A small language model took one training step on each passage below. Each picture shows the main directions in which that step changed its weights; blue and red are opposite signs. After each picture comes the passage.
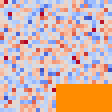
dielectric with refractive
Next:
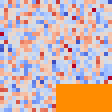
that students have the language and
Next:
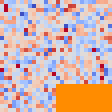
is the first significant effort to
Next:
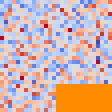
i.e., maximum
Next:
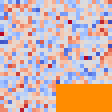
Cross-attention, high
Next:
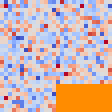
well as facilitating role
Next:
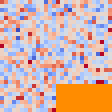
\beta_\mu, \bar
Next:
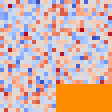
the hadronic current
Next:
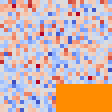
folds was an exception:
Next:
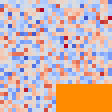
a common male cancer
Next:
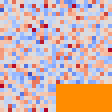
Aboloyin community for the
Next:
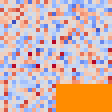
tahlillar orqali
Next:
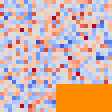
intervals from 0.75 sec
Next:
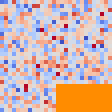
building up the CAMARA
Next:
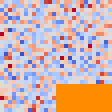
and Collaboration.
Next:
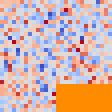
efficiency of the computation of
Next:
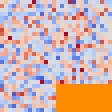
– TA'LIM
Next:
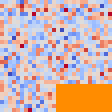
\begin{align} F_1
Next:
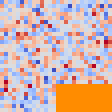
investigate the effect of
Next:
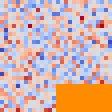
oladi. Shaxsiy rivojlanishga
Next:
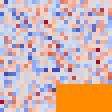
themselves. Only
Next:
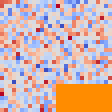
engagement standards.
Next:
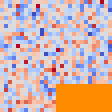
{\em Dilute condition and
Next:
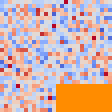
its junction with the cystic
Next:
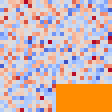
is further demonstrated that
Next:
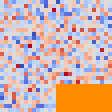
especially vitamin A
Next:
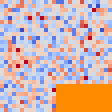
D4.1 Search application
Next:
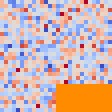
lines are taken as a performance
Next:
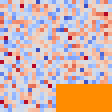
states of $\nu^{th}$ order
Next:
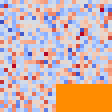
be used for in-situ
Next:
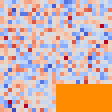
and Moderator 5) are
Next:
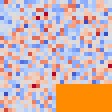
political, economic,
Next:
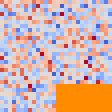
de los treinta (30)
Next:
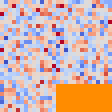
determine the specific language
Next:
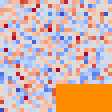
in the real sector, including the
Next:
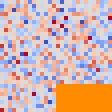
Steegmans et Hassink
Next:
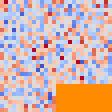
$c_i$. We calculate
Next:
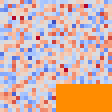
muchas confusiones en los
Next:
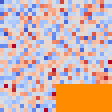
и приведен
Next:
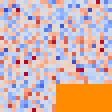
clear context to the research
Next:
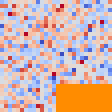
some high resolution interferometry data
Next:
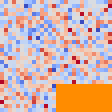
dq0 almashtirish
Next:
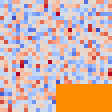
positive values at $l < 0
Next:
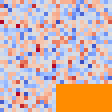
results of our approach, we compute the
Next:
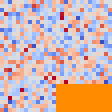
O}(\epsilon^2)$ and $\theta
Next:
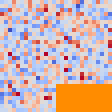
by \begin{eqnarray}
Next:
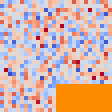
deposited by an n th
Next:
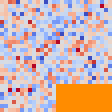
which is the subgroup of the
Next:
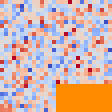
approaches that of the combined
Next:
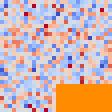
en esta segunda
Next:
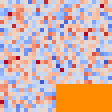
davomiyligi va
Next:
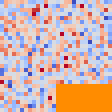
assist companies including small and
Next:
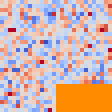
and education. English can
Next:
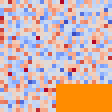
to almost round (Fig.
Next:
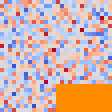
switching decisions
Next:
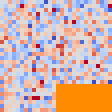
mashhur nomlardan
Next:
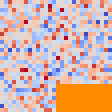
is normalised to the data
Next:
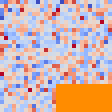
reflection coefficient,
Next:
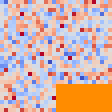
(i) a thicket
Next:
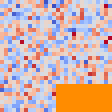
foydalanish; yer
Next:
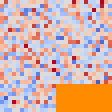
el ingreso, la
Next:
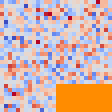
as pseudo first order. The
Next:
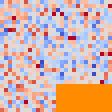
and haunted places form
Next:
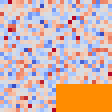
environmental and economic
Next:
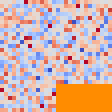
is induced and how is it
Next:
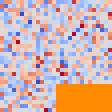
the palpable displacement
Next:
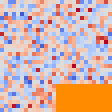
productivity. % Researchers and
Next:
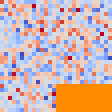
completamente come una
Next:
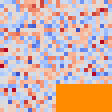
wax polish showed highest
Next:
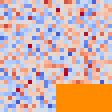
la Ley Federal de
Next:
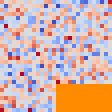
four-boson potentials for
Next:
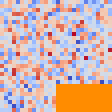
the prism-shape
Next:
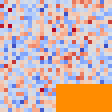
take place. The findings of
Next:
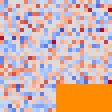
may be defined as the integral
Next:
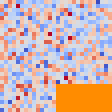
Marketing 4.0 —
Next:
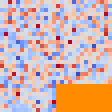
| US EPA”). It
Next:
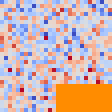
так и путём
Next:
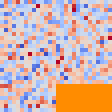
reported by Miki⁷ and
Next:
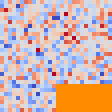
etilgan davlatlar
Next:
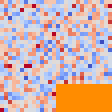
respectively. There is also a need
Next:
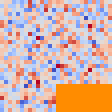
o autor evidencia o que
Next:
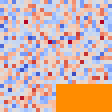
correspond to photons that can pass
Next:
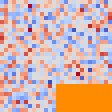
developers to design and implement
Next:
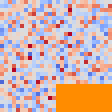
were prepared using the methods
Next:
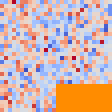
SKA would also allow to
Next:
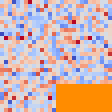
Estados Unidos.
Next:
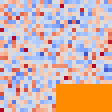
of the stationary points
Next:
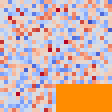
1: darslik / Sh.
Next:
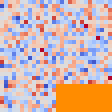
who live in cities, and
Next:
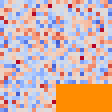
characterizing a collision
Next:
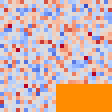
P$1$ probes the population
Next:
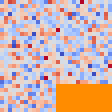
competentes, garantindo
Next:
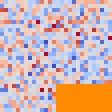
be dynamically learned with
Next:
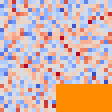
C_o , was calculated and
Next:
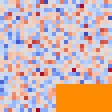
o trabalho do luto
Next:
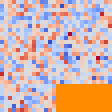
exploit Mie-type
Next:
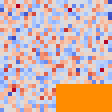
\frac{\partial u_0}{\partial
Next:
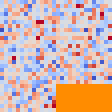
they generate dramatically different
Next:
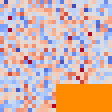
remote monitoring of
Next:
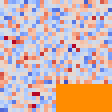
a constant value, due to the
